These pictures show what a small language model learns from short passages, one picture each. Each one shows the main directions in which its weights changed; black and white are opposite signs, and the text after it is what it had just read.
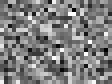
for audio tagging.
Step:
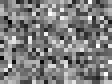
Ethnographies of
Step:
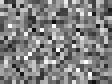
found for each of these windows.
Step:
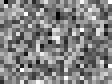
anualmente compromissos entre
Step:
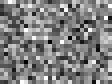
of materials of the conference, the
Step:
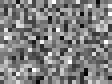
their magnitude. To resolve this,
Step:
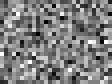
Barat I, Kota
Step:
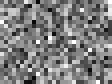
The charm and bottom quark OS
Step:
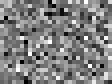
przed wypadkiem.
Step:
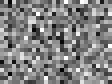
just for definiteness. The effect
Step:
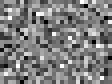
this disease was caused by taking
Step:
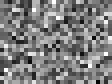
biologice exterioare observate
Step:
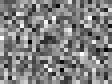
boundary conditions, while the left and right
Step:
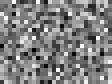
3,5 barobar
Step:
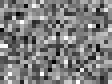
subjects' attention from
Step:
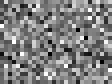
ҳимояга муҳтож
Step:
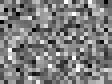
shows the GC ridge spectrum derived
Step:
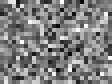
of “transaction” in the
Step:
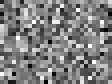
demonstrado pelos professores
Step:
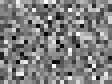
mas o desiderato encontrado pela
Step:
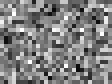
an amplitude tending to zero.
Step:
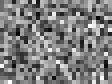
system. In alloys, the
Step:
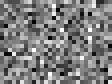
the temperature dependent tunneling conductance in
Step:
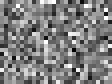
para 2023. En el momento de
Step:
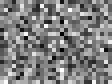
be later accreted onto the
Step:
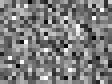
IPW and AIPW
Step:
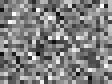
density and temperature) in CaFe
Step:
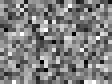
historia pues de
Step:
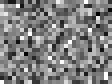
measurements, and the fact that this is
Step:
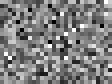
lassen sich klar
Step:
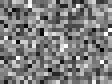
to zero. The absence of large
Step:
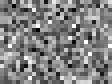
with their corresponding Bayesian evidence
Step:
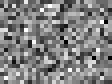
times decided by user. We
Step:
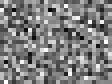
equation of state parameter blows up
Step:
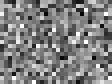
is obvious that strange stars are
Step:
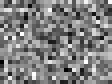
ko'rsatamiz. $F
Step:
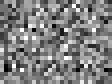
rule out the possibility of the
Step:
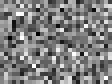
Silicene, silicon analog
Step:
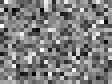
ёзишга киришган
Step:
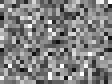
el terreno. Allí
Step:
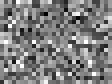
using the language presented in
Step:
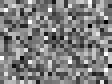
kiradi. Biroq
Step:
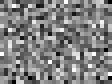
Dresden, Germany}
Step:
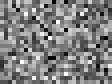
in which phase-space volumes
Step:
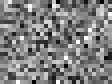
material bilan qurituvchi agent
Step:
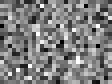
sifatli mahsulot va
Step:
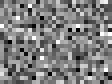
in the cold area.
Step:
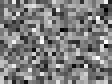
include superconducting thin films
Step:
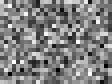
due to the competing length scales.
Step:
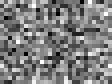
functions or operators, and we want
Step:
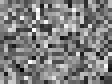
in \eqref{eq:2}.
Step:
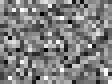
utilizados com efeitos positivos mas
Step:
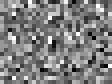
qilinganligi: Eshituv
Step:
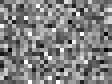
dan keterbatasan
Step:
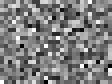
eng muhim komponenti sifatida
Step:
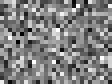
if a longer segment or several
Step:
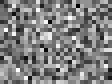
and 40 by March 31 of year
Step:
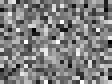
dijualnya dengan harga yang
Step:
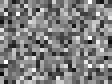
de sueño (componente
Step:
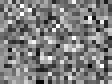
fibl.org Bio
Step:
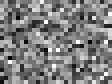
soċjali u
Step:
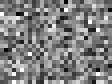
victims can clearly indicate how
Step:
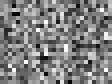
Finally, Figure 3e presents a
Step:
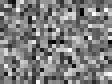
e assustada, pois não
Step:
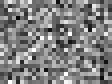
Then one finds cases with
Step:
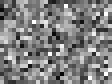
two-thirds of the peak
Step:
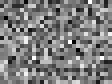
integrations. To check the convergence
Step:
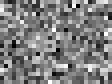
as the proportion of a
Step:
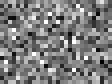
two and twist three operators. We
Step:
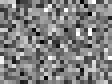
anos, Candeias (2013,
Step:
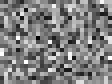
yaratadi. Kundalik
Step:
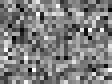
spectrum being the stellar spectrum multiplied by
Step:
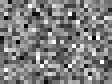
\left(\matrix{ x & w
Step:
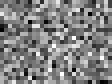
bilan tavsiflanadi.
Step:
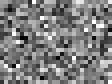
realistic social systems are generally open systems
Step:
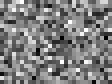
for each user. Models are then
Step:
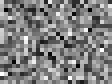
intervention or decision making. The
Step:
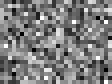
symmetry it immediately prompts
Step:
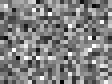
proyecto fue cancelado por
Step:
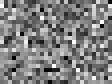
Higgs decay channels as well as through
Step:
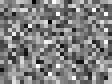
de mercado estimada em 1,7
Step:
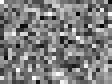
have no bearing on our
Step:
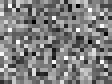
necessarily at equilibrium. Functional
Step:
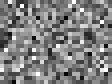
of GeV\m\ and
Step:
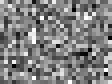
matrix for the HD model
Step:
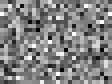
of network parameters. This leads to a
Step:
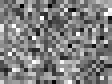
with respect to the volume variation are
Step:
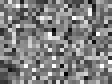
Vertical lines mark the 431 nm
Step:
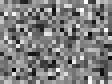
accretion disk radius in these objects.
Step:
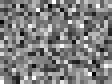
1т Мощность
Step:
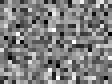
de teor qualitativo.
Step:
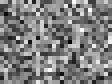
at the minimum of the energy functional
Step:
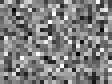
nitrogen requirement.
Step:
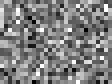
București s-a
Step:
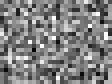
remanescentes com ingressantes por
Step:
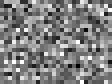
data argued to exhibit a certain
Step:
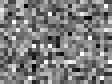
quem compartilhei esta
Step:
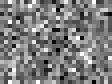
the slip vectors will create a
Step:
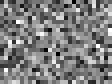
quyidagi bayonotni
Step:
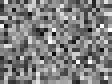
velocity, P the rotational
